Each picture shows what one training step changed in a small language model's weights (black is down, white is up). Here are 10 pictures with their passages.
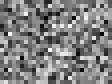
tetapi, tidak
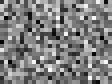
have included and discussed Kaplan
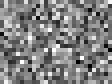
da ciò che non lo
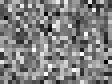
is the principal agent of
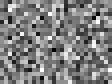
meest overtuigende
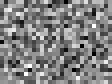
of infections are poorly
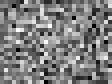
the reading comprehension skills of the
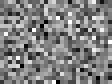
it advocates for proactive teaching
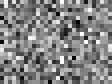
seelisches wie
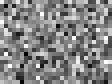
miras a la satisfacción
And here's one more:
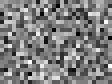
alérgica. - A
